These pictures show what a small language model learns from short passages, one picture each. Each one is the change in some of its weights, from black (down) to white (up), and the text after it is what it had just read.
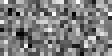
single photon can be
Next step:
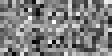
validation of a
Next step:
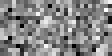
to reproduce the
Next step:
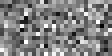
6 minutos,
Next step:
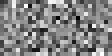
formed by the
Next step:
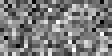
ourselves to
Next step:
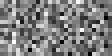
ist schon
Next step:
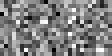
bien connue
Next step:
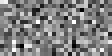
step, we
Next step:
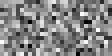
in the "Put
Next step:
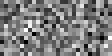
бир бор
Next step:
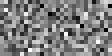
usability). -
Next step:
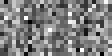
effect} \par We
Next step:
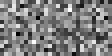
viscous angular
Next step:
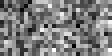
However, the results for
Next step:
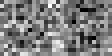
reference frame,
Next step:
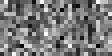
transmission from
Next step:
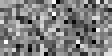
in a hybrid
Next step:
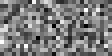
не лише за
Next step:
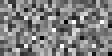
correct=1 but
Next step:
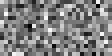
agreement findings
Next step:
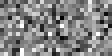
culturais e
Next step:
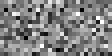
Toda field
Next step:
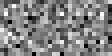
noemen: de
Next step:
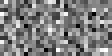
test how well this
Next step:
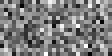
domain datasets
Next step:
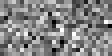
su esternón
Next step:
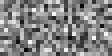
\item Using the
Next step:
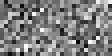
the RXTE
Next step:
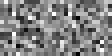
is the density of the
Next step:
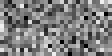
asarlari tilidagi
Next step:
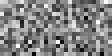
be present under special
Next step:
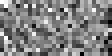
desirable to
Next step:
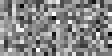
and \item present an
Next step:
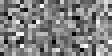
the $dp
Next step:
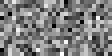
have applied the
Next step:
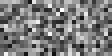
знак не
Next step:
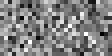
are consistent with the
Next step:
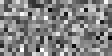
territorial de
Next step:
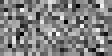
the scientific and
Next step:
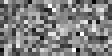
карту з
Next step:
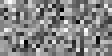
Catedral, en
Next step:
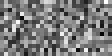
flux from several
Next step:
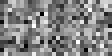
hamda jamoat
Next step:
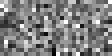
latent profile
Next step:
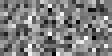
Соллі, що
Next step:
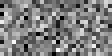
*La Tierra
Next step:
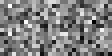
tili va adabiyoti
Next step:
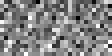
formula for the
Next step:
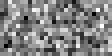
criativos, em
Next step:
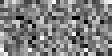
on our previous work
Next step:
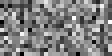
The Very
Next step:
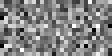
die letzten
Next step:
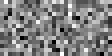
is then applied to
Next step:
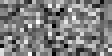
в темі
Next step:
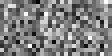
screening effects.
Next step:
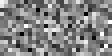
hours of data
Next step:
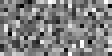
comparative analysis with the
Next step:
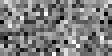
realização, é que
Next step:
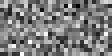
parameter regime of
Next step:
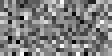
where the phase factor can
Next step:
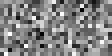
is fed into
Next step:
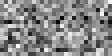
que reunió las
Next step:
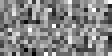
experimentului de
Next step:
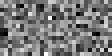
of DREG
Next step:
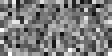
confirmation of
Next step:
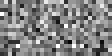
that are connected through
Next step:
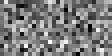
between this phase and the
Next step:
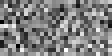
é levado a
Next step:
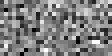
the significance of the
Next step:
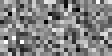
techniques, there has
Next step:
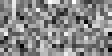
idea in the present
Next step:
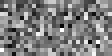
with large effective mass is
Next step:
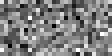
all their coherence
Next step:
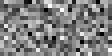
как частный
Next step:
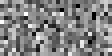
theories with
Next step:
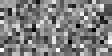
to be zero.
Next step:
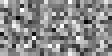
code so that
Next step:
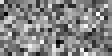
bozkrom -
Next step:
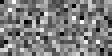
untuk berzakat
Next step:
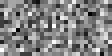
are arranged
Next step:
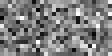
in black-box
